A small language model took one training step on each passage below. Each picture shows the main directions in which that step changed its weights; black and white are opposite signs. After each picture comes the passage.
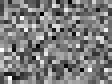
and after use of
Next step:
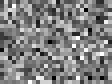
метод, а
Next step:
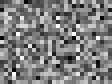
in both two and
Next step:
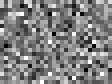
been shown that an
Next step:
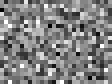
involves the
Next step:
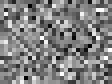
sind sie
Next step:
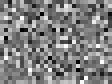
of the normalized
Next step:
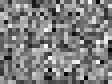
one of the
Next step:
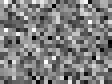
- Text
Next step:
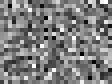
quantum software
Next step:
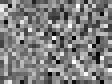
It is well known
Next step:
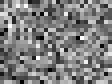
features, resulting
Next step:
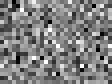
In the data
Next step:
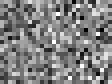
onto the sample
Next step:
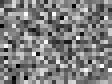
with an independent
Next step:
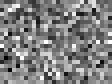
which show the
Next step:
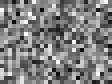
the qualities
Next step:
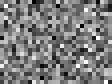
much shorter
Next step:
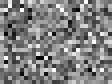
service time for
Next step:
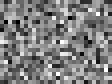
Insights sobre
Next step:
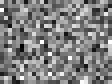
of Higher
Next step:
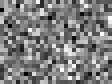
coming from
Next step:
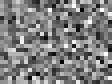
a very specific problem
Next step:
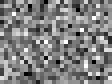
emissioni di
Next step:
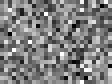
direction. c)
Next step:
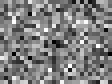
describe solid
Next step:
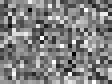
separated by
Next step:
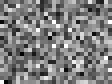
to respond.
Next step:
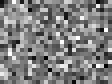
defines a new
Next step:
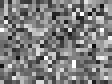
can be calculated
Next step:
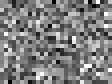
local property of
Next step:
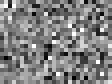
This is the
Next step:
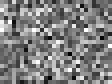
the lightcurve
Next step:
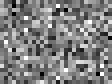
contrast in the
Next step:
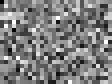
modes to scale
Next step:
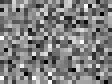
series y
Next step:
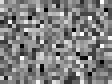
inhoud van
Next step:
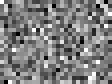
ux$, and
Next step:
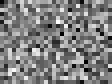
a constant.
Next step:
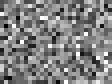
no impurity
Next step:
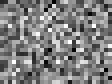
the model performs
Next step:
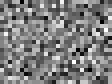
ground state
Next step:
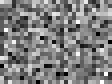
is determined
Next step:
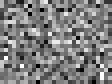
with $q =
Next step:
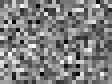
locality, and
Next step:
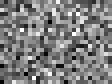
the multi-scale
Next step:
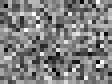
field in the
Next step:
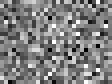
performance over the full
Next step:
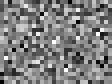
and time (C
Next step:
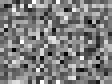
$ep$ and
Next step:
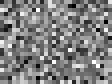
m length where
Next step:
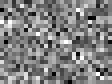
consumption at
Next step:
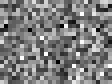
tiradas das
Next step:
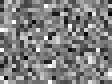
RB -
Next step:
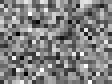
read out line-
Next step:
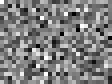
a rate of
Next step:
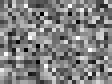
pair at different times
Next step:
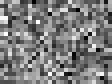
examines Uzbek
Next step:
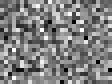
the real part of
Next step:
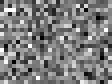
прав і
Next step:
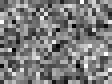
molecules per
